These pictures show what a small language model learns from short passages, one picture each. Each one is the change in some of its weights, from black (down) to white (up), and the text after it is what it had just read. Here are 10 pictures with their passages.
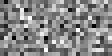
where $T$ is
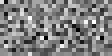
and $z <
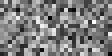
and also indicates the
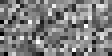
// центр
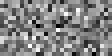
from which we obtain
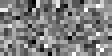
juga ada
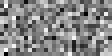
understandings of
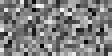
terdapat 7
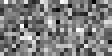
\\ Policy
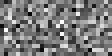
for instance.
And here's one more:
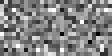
cultura de
